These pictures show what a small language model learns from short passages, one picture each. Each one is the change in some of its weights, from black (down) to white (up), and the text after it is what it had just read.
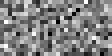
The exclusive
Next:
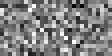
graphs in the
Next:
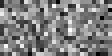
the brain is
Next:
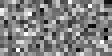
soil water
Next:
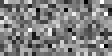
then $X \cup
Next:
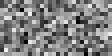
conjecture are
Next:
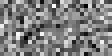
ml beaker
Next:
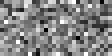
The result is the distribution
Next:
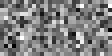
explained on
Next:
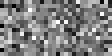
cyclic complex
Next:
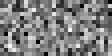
online coca is
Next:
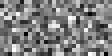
techniques and is
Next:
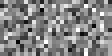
best fit
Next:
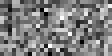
pits have been
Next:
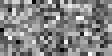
C_E$ for
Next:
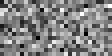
merely a
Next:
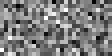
nominal &
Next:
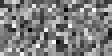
we have $F =
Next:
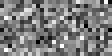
organic environments
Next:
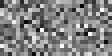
is known as the
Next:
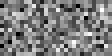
protect woman
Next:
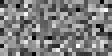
by quadratic
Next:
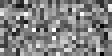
in animal.
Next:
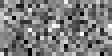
estimation based on
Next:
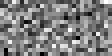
is contaminated
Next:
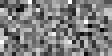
commercially important
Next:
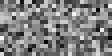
SNPs within
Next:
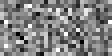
equality constraints
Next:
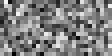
the plastic
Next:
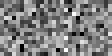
designs and in
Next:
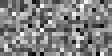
University for the
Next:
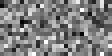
are fish and
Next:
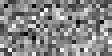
stored in the
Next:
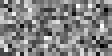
$T$ to satisfy
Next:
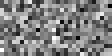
Limit of the
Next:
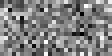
behavior in the
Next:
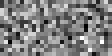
the loss in information
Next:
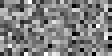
proportion of
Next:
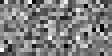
Suppose that the
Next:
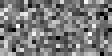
to gather
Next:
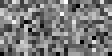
is enough to show
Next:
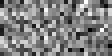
the better the
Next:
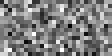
one tries to
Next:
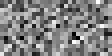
of construction of
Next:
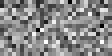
determine the
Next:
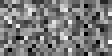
time, based on
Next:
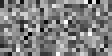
the control group),
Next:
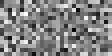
In the case of
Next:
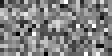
the growth
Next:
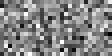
which associates $\cal
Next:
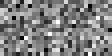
upon admission
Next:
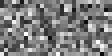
will be necessary
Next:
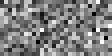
one of the two
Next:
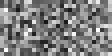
at one of the
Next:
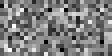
be extracted from
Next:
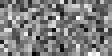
of V_1
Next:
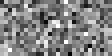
one arrow between any
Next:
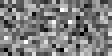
costly, and in
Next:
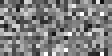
not the argument
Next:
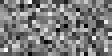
Minho and
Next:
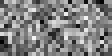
where $$F =
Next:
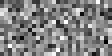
powers of the
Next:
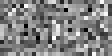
, \psi \ran
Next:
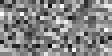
(iii)] If
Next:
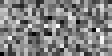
estimate the need and to
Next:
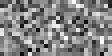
of fatty
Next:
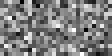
network load is
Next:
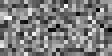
find a way
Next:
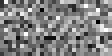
a Knot} Let
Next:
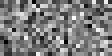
PM To:
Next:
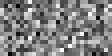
densities. The
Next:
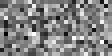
tensile and
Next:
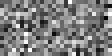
with increasing
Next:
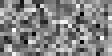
research projects are
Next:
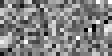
researching topological
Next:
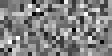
Promising results
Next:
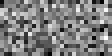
the processes that can
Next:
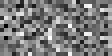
also have the following
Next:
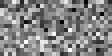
is actively
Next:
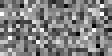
a boolean
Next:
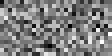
the assumption, the
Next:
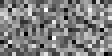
finishes the proof
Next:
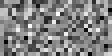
scalability of our system
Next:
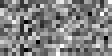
is available
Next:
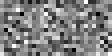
whole structure.\\
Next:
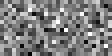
example, if the graph
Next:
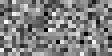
whereas 22
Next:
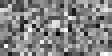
of regular practical
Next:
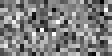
shows that the mean
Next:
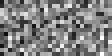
the entire
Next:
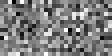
for Basic
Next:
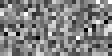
topological space
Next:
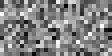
a multi-dimensional
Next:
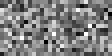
of crime
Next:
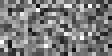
NPD to
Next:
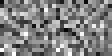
the main reason
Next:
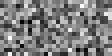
including a high
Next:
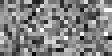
Sciences et
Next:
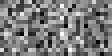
Now, with the
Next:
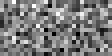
to certify
